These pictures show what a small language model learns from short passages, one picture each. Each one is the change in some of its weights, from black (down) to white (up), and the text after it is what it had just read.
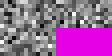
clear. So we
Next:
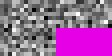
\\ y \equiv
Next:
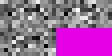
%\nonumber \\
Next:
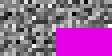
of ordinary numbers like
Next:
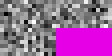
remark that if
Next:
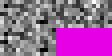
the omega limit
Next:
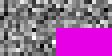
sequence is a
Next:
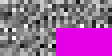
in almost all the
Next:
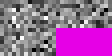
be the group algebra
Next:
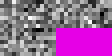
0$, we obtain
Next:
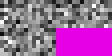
а не
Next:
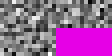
faces whose boundaries
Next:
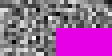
so that it included
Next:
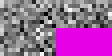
is the local representation
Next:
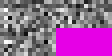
Hausdorff metric}. The
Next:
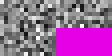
we have the
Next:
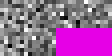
concentrate on the
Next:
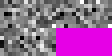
important use of
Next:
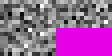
\eeq and
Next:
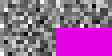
automatic for the
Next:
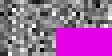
object $X$
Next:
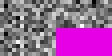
number $n$
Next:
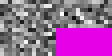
each $\eta
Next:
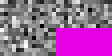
Since the derivative $$
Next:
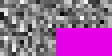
Hilbert space chosen,
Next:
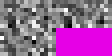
to enable scalable
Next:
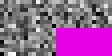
there is no way
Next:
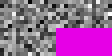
computational overhead for
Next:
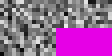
Let $v$
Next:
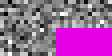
clearly a stopping
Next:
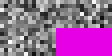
the series solutions are
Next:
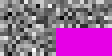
of the expected number
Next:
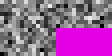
we further compare the
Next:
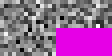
the different states of
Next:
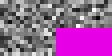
$\theta \in
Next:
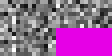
Taylor expansion and the
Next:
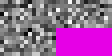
The addition of vectors
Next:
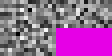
process and importance
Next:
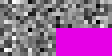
every pair of objects
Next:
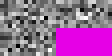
\nonumber \\ &
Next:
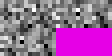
is due to
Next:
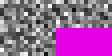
the Kronecker symbol
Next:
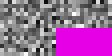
all sufficiently large
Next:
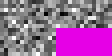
can be written now
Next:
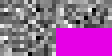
impact on the
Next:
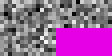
if the following inequalities
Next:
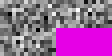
in this paper are
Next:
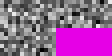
4 dimensions, Weyl
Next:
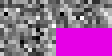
oscillate under Hamiltonian
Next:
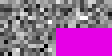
\nonumber \\
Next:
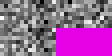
deformations, a fact
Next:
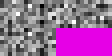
matroid remains
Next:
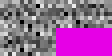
the numeral of
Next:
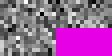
following sense :%
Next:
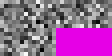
the reference transverse
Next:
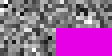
weak solutions), we
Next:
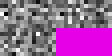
modules. This will
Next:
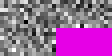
functions as connection coefficients
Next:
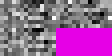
1$, there does
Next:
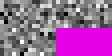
and $h$
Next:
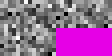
of our main result
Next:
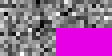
coincides. But
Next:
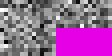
desirable, it
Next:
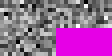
pencils of genus
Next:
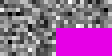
homotopy approach, a
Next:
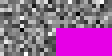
solution or the
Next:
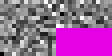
bypassing of
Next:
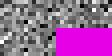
find six-dimensional
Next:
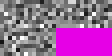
a Frobenius manifold which
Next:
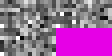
ready to state
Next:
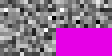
approximate the solution of
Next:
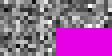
\footnotesize \centering
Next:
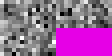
that, according to
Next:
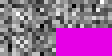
Suppose we have already
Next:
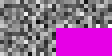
the role of
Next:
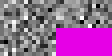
absence of
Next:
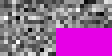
0}$ are graded
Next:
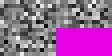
the triangle with edges
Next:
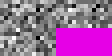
for anisotropic
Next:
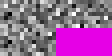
of such triangles for
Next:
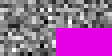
metric is lower than
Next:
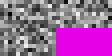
in Soviet
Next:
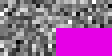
as follows. Section
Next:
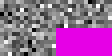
$G$ and
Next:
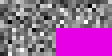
$\Lambda$ during
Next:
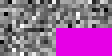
integers $m
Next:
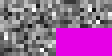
is shown in
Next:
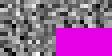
composed by right
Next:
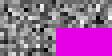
1 is true,
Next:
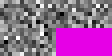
the initial point
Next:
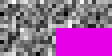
de leurs
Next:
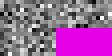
$W$ is
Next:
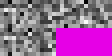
pieces of weak
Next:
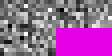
{\partial }{\partial
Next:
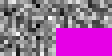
path. Due
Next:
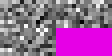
and its partial
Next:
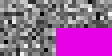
representation is correct,
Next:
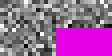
and denote it by
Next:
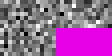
\vskip 1mm
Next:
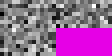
his honor
